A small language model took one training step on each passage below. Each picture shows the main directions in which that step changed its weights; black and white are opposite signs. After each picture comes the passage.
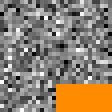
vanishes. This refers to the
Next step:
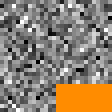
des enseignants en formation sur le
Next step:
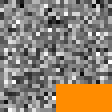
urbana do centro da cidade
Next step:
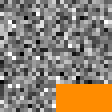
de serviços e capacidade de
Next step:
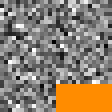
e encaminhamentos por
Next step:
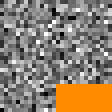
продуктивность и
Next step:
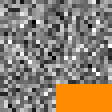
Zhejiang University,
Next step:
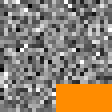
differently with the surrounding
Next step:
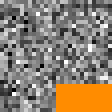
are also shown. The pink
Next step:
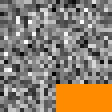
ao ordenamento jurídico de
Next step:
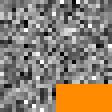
for dependencies. Decompilers
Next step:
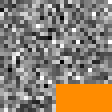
initial Hamiltonian and is usually
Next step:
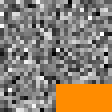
urlcolor=blue, }
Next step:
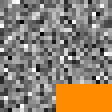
(FGD) complemented with
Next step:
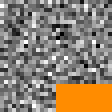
provide a detailed description of each
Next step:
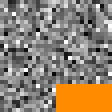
4$. The number of OFDM
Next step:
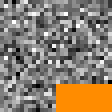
Operations Office Atomic
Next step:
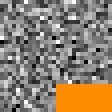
of a correct image with focused
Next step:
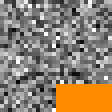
la causa de la acidosis
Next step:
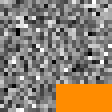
kinematic region of impact
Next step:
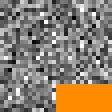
Люди делают это не
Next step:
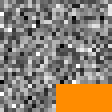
plasma ramp. In the central
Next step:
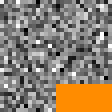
studies provide a direct proof of concept
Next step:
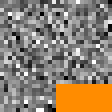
на основе чего сделан
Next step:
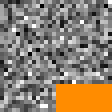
integration is done using the
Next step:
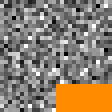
a more complex architecture with
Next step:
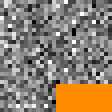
e contextualizada. A
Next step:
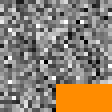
176). Convém abordar
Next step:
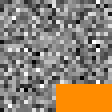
van een dergelijke
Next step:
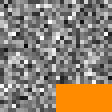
etc. Which transformations of
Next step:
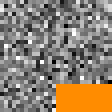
qatorda, deltada
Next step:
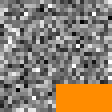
supersymmetric and have a positive energy
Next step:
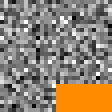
km da costa o que não
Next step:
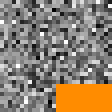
a released feature achieved its
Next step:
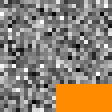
dust in RSGs occurs in
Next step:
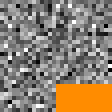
enloquece. El
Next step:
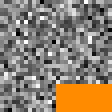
Alice and Bob each send
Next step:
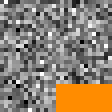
quantization in units of
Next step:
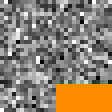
roughness in grinding
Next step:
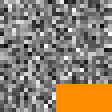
Édís; **Direito
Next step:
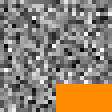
\subsection{Comparison with Other
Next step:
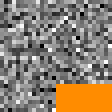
y de motivación para la
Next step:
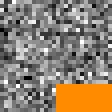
realizarse integrando muestras de
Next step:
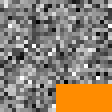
Procesal de la Universidad de
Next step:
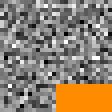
model dependent. We assume that there
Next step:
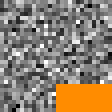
haqida to'xtaladi.
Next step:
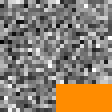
mentioned above, since the
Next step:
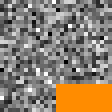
explained in the following subsection.
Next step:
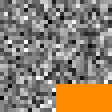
the proposed RTD algorithm. The
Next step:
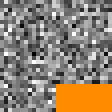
observadas en los datos de la
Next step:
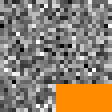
including systematic errors
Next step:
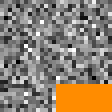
or at the gapless points. The
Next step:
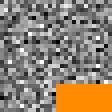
work: \begin{quote}
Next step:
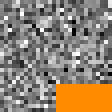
diagnóstico. Los
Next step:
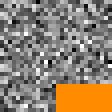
mavjud barcha temir
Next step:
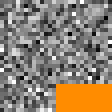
preceding and upcoming sections
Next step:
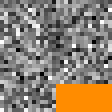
6 & VSWR back in
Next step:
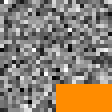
all other backbones. This validates
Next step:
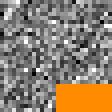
%the source and the detector. To
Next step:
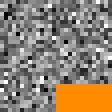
symmetry and consequently the formation of
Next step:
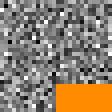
a virada da década,
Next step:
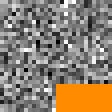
model than others, we had
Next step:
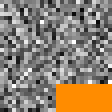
изученной областью
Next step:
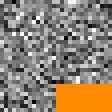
construction of various rational deformations
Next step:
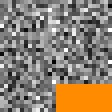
of ecological interactions in
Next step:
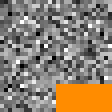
8, and 16. The initial level of
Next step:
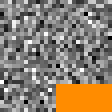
pela Pontifícia Universidade
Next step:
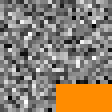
ва суддан кейинги
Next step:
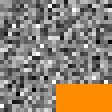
se muestra en los versos
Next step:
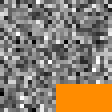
by material excited by a clump
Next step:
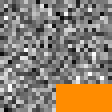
carried out. Key
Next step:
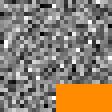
through updating model parameters. To the
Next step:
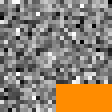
neutrinos could also be probed
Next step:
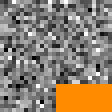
Pada *Basement*
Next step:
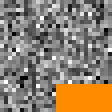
equilibrium RTD
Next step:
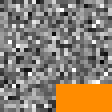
tutkijataustaisia ja
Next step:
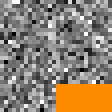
a GHE based analysis quite simple to
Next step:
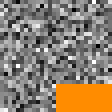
constraints on their abundance from their
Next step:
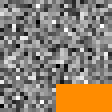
E, Slunyaev A.
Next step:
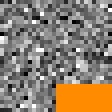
in time-domain simulations
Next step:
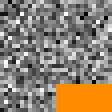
interdependentes. Nesse
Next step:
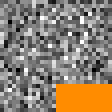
shifting to the blue when the
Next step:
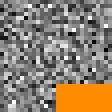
particular, for spherical topology, but
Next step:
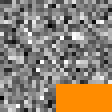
is elliptic. Then
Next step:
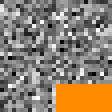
is an indicator for independence of
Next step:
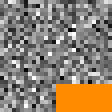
files are needed to be included
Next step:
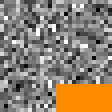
межах синтагми,
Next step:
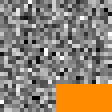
a fornecedora e o
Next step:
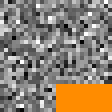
Ref. [2] (see also
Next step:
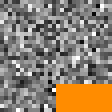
relacionarlo con grados
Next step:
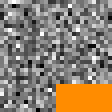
va Tojikistonda (1
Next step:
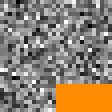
group of isometries, then
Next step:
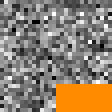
health care. *Rev
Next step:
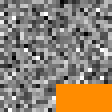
Пардаев МҚ
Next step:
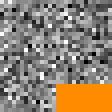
0.5 V are also observed in the
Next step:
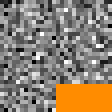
organisasi, memperoleh
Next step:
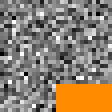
it seems that her birth was
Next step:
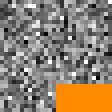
del Derecho penal o
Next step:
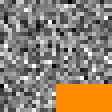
the ground state magnetic configuration for the
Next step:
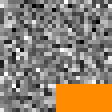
\cdot \left(z_{\rho}
